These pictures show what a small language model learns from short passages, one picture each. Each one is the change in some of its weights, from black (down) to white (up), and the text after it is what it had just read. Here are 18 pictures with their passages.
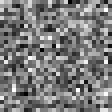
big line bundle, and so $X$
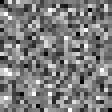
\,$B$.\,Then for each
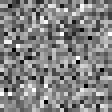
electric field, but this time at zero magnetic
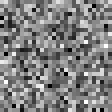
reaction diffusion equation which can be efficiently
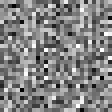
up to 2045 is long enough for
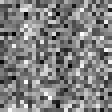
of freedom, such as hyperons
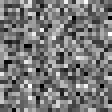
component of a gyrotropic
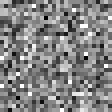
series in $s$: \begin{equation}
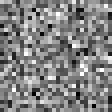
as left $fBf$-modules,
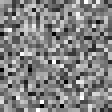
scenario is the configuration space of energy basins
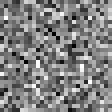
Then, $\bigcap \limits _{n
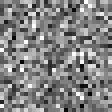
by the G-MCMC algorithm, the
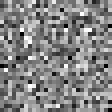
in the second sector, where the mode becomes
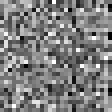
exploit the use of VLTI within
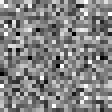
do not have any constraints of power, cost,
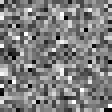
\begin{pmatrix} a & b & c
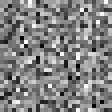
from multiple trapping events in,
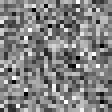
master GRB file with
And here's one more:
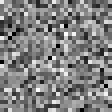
a nonzero element $F\in
